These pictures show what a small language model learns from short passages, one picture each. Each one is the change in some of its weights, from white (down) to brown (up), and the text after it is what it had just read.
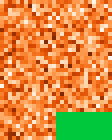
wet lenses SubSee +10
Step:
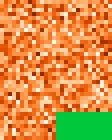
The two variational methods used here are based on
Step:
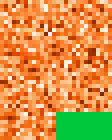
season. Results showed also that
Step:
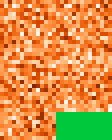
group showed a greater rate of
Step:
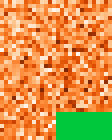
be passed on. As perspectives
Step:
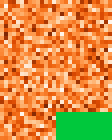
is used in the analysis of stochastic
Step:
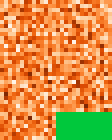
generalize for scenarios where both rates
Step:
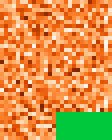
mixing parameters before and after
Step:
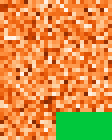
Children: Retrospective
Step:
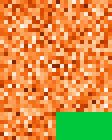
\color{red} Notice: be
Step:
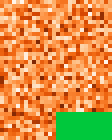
only an interesting consequence of it, is
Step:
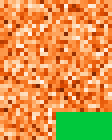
c} \gg 1$. We expand
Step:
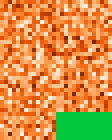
\Lambda^{k}. $$ We assign
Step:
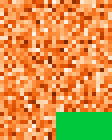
for Education Statistics. -
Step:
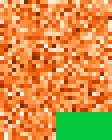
which converge without subtraction in the limit
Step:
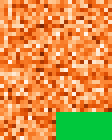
Lennard-Jones potential were
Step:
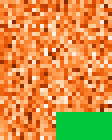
present map of Romania II.
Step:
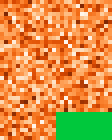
is capable of eliminating
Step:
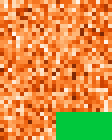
traditional literature review on the
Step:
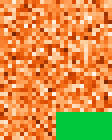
same phonon structures appear at
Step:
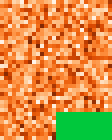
the so called consecutive
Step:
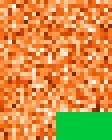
C which is incident at y . Then
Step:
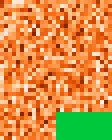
at very long times. At longer
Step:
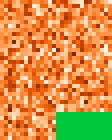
GUE such that $\la V_{ij}
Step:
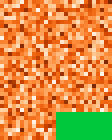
systems are targeted. And who
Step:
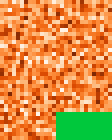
the understanding of fracture modes.
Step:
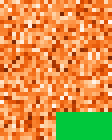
is the engine for growth and a
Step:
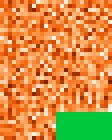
Out of the total number of planned
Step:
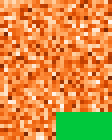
potential for nonlinear responses in public
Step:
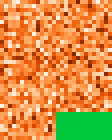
in Switzerland, the
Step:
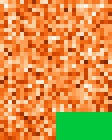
accounts for propagation of the gate
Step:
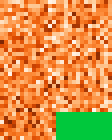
the predefined $\tau$, with $T$
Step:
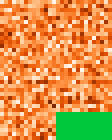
the invariant rotation number,
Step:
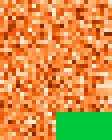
form of the disease [15]. Since
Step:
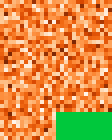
is “the parameter of correlation with internal space
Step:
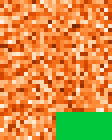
12 parameters) into Eq.[1]. In
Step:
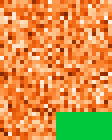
$B_2$ has an order of 10
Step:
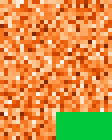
or in combination one another in many
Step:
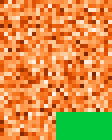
Keywords: *Red
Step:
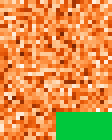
support different combinations of players. -
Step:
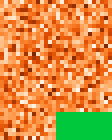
characteristics. (b) Numerical
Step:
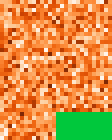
specialist in Australia. We would
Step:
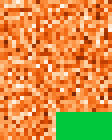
as below. These tools help
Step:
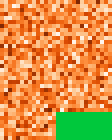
group, literacy rate, nature of
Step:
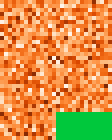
plane sound waves. High
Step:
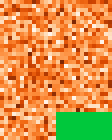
clearly defines the nuclear matter
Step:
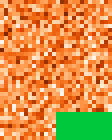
might be able to rule out the
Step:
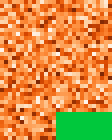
'advantage' becomes a
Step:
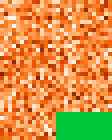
be gradually introduced, coupled with
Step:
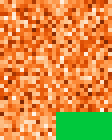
conversion is based on the normal capacity
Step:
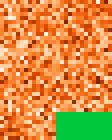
vigorous action of several
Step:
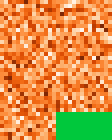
as sales, employment, or
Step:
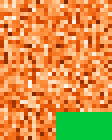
physical properties. The tensile and
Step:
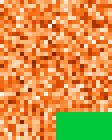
[111] easy axis case
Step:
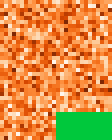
concentrated alkaline solution after the
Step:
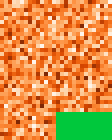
from the central disc. Clearly
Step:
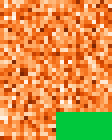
densities and then falls. These two
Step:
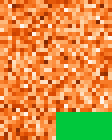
\beq \delta_M A_\mu =
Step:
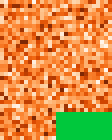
eigenspectrum present in the galaxy
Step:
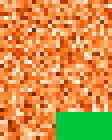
conclusions as shown in Appendix
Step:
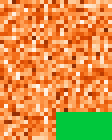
low, the bulk plasma
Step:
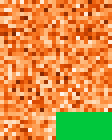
a number of subunits, typically
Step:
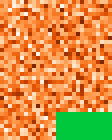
their food-saving recipes and
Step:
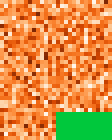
location we fit the energy distribution curve
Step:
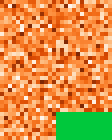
\nonumber\\ && \times
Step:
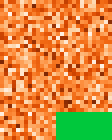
CBHI should be situated,
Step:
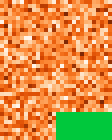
that an increased sense of competence
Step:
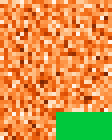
to obtain a semi-solid
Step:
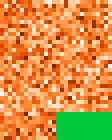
of roton excitations in BECs
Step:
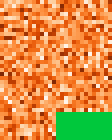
potential, the temperature dependent speed of
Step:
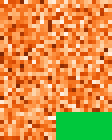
live-born neonates (n
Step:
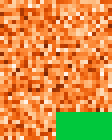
targets, regardless of their
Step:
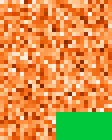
this question. From the result of the
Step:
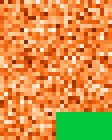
Provide reminders and decrease the
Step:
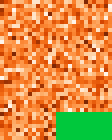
(phosphorene). Lattice
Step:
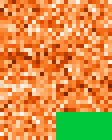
to achieve their over-riding
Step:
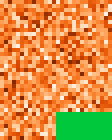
mixture is the free-volume theory
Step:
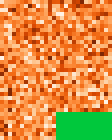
SiO$_x$ films
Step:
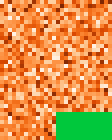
and take the limit $\epsilon \rightarrow
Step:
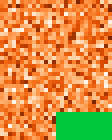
completion. The same distinction underlies
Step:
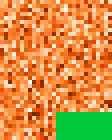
examples. We also survey some of the
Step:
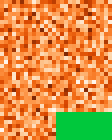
We obtain a good fit for the
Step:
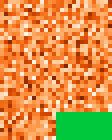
As this does not scale with the photon number,
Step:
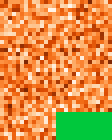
molecules are oriented
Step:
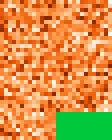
of a placebo. The results showed
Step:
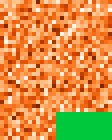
system for the investigation of matter-light interaction
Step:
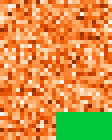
of cylindrical Bessel functions
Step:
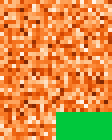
buffer solution. This procedure
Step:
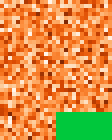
which defines $\langle p \rangle$ also
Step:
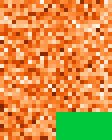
x) < \infty \end{eqnarray}
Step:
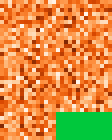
Geoffrey, and H.
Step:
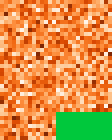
is easy to check that any
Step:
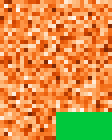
Block in Wadi Mataha,
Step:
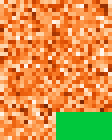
Moreover, reliance on the
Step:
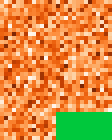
and Bayesian optimization have been used for
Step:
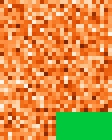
Coventry Biennial
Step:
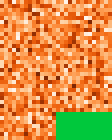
then started mining NASA code
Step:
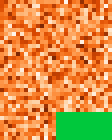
of absorbance instead of
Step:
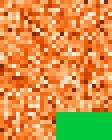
get rid of soap scum, a
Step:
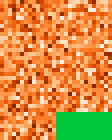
states. The periodic YSR intensity
